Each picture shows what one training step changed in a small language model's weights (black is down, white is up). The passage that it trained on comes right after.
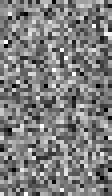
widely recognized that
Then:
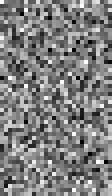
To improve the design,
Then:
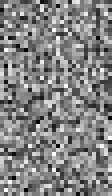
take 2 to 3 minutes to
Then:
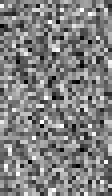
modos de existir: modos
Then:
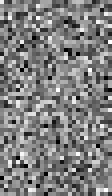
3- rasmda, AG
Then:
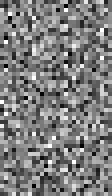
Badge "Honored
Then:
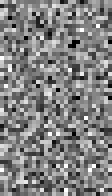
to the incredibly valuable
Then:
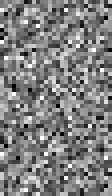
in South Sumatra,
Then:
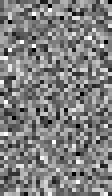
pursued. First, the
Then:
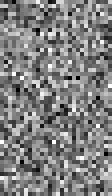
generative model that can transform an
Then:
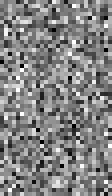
an experimental study of the levels
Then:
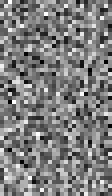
preterm birth (17%) and
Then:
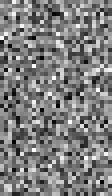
до сутності
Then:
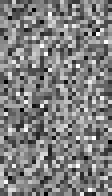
higher potential to spread into a large
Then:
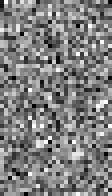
magnetic field direction where the
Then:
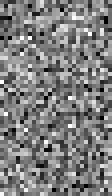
pass between the black holes
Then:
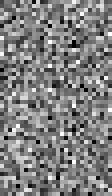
parallel to the LOS;
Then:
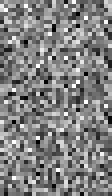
discriminazione contro
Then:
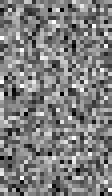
causes heat, often the
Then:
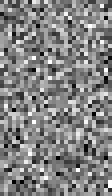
the energies are divided by the
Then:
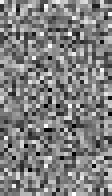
um papel crucial na
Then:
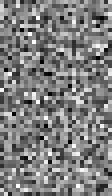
with low vitamin D levels
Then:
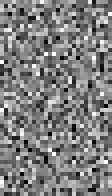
and do not admit a linear
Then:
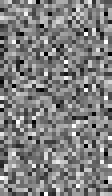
yangilikni juda
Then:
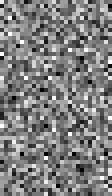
than the encounter time,
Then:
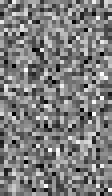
this time, along with the same
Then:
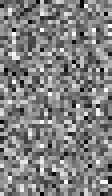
siljish mintaqaviy
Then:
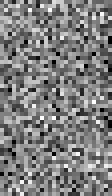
may estimate the behavior of the
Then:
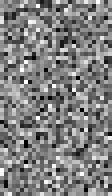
vencimiento I.
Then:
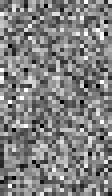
metod, shakl va
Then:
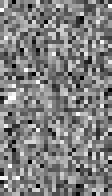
For each test level, there is at
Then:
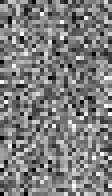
the free bosonic theory
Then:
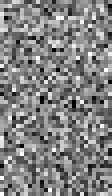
the cell there is a volume
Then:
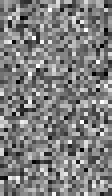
Krapp geht
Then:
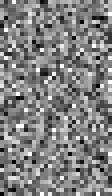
addition to DSM and
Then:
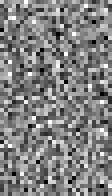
including photolithography
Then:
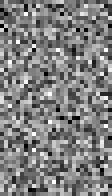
can serve as psychological
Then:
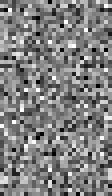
1. Traditional full
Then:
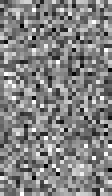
confiança de 95%,
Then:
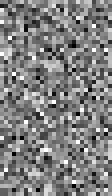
that ultimately they are
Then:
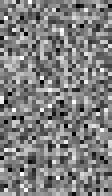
evolution of a RBH from the
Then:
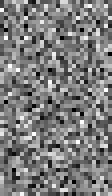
insufficient, the
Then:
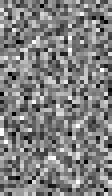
Piauí, Dom
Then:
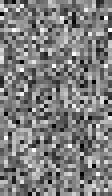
expression for the cross
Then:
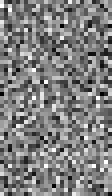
theorem allows us to use the
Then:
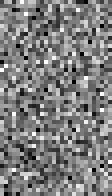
This, however, is not true
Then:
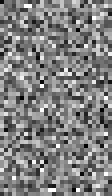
similar steps, but it is
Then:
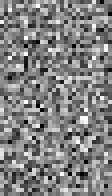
compounds that constitute the
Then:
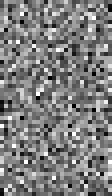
scales including the cosmological
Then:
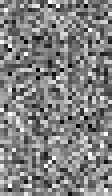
the relative bias and the relative
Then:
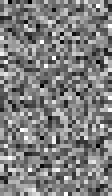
growth. The minimum
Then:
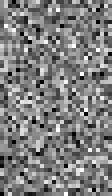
channel coding types;
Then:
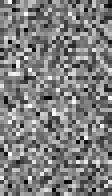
race itself; also,
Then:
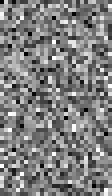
végétales et
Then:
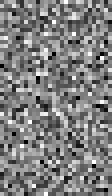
S. Feeling our way
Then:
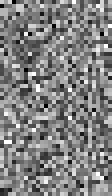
and for leptons, it is
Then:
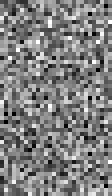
precision in the assessment of
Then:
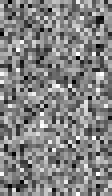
follow one of two themes:
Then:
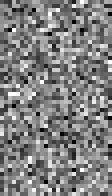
Dredging is the
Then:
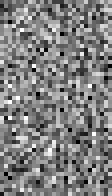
is well known that spatially
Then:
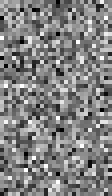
there was light rain, it
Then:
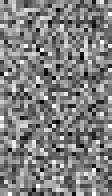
companies trading in
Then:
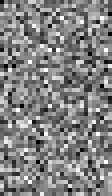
project Diverfarming
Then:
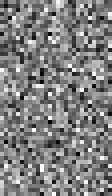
VNF package security for
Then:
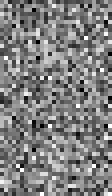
work done and kinetic energy,
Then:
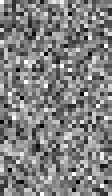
FL premium in
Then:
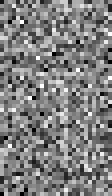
The existing Regional
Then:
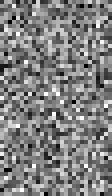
implementation and institutional
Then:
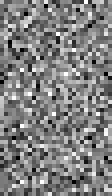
automatic saddle
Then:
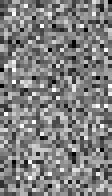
seen in ultracold
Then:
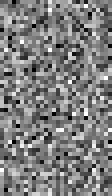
It has been almost two
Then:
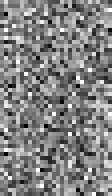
process may be decisive for
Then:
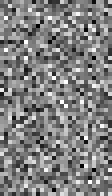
the (exchanged) staff
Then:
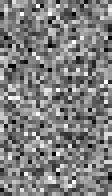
contacto con la figura de
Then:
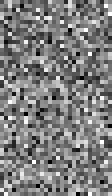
unknown mean-field
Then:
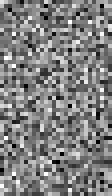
and consensus building -
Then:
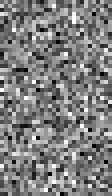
HAMDA UNING
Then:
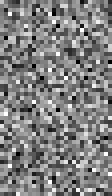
grid box (receptor
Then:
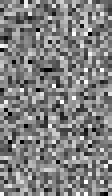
Дарслик. –
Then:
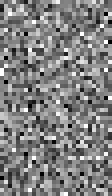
O_2^- , which are
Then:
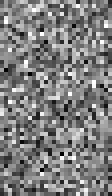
where the goal is to minimise
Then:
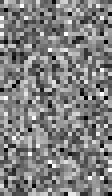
José Agustín
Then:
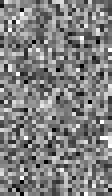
of internal proportions of the
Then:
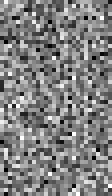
of the LASO contamination due
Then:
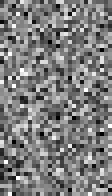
of SEZ residents should be
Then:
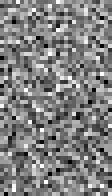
ESTUDOS DE
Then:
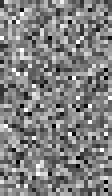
of effective Gaussian
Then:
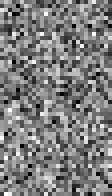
care whether the text is
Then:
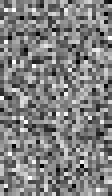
diamonds mark the
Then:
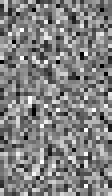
are intrinsic to the material
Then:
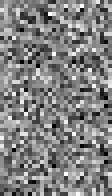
Teaching of English*
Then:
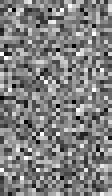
and advective heat
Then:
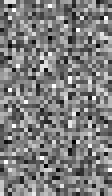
study are 93 civil
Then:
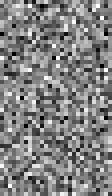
northwest Pakistan
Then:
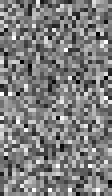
use the notation $X$ to
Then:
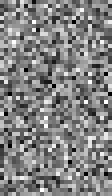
ensure the relevance and
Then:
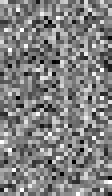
have been used to directly estimate
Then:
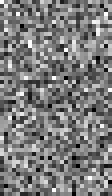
the course/subject
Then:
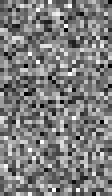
exige uma adaptação
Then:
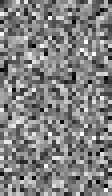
the width and the length of each
